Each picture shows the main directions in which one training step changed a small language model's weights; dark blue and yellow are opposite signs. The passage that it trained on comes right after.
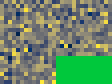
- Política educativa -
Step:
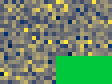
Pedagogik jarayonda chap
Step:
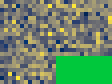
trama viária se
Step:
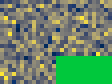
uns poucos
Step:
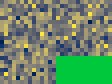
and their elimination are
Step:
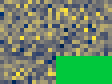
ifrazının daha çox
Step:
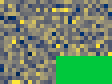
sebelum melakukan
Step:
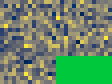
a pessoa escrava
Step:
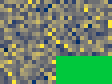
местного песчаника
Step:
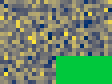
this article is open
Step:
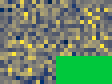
навчання, працю і
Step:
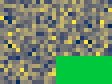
innovatsion ta'lim texnologiyalari asosida
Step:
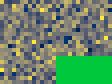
desarrollo de Síndrome
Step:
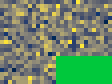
de este tipo, desde
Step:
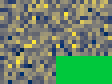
tartibga solish va nazorat
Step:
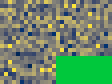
bir inson chizmachilik
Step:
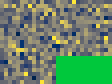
o estudo; seguido da
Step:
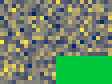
estética e ontologia
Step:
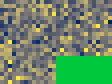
do ANPP nos casos de
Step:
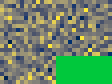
державний реєстр
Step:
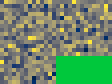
innovative approach in the modern
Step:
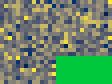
По нашему
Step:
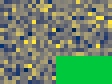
techniques de gestion des
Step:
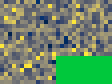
Contra la providencia
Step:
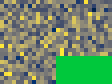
educação superior no século
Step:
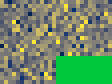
tradisyon at
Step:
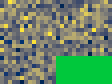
soldiers killed
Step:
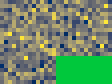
dans les projets
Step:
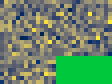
professor Maxmudov
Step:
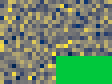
va geometriya
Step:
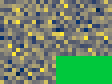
*Phys. Rev.
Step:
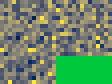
emas, balki maqsad,
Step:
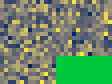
ferramentas de
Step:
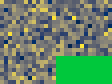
sont les mêmes que
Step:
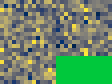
різних видів
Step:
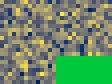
internacional de la ISG
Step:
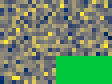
i documenti i
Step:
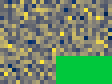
середньо- та
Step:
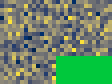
hamda o‘ziga nisbatan
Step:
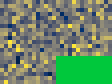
Available at:
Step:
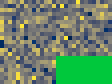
با تابع
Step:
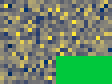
yil 30 avgustda
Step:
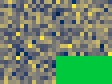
yuzaga keladigan nizolar
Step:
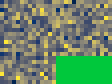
%1 oranında
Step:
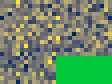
exacerbada pelo
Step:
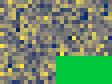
včasih tudi
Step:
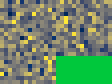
Pathinen keel
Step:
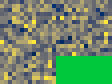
«Dive Through an
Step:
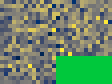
достижений и были бы
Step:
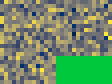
Em uma abrangência
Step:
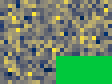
Generación Automática
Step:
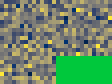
عن العمالة
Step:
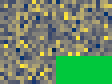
uch yilda tashkil etilgan.
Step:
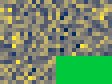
та правдивості
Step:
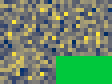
comenzaron a dar
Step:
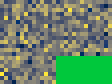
are facing serious
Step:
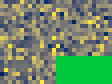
el objetivo de esta carta
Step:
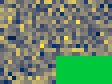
e baseia-se na
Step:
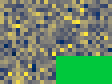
АКТдан фаол
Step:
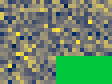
rivojlanishining psixofiziologik
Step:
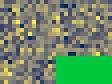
*masculino* e
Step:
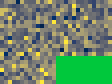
TO, apresentou
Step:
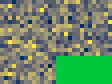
« Filz »
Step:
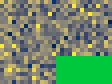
alat politik.
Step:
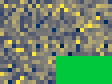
realizaciji projekata
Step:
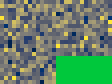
amostragem na
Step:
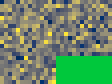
ning dastlabki
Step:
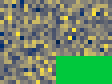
maktab, mahalla
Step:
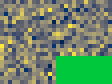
Human History
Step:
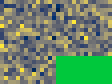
nos possibilita pensar sobre
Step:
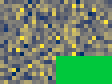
of various age
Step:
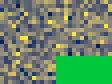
kurang lebih selama 3
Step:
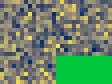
enorme variedade de
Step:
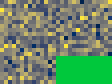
xizmat qilishi mumkin.
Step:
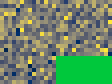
而 R
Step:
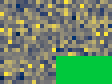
davri vakillari
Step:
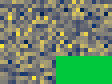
Matyoqub qizi,
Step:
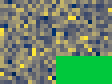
risco da manobra
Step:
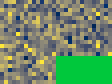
shakllarini hamma vaqt
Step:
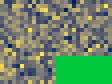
trabajo fue financiado.
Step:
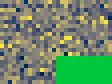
quizá en el
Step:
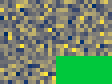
retórica de que
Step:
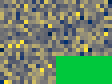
- umumiy dunyoqarash darajasi
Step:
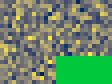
Si no ir a la
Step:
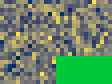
pedagoglar tayyorlovchi
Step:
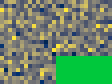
untuk memahami nilai
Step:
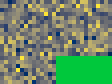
tujuan organisasi.
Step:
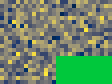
(Metty Paul,
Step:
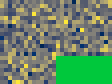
From Einstein
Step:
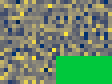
extremas podem isolar
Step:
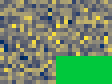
Foucault no
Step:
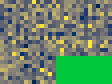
увеличения затрат
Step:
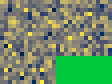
differenzieren und
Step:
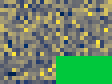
maqsadi bilan bir qatorda
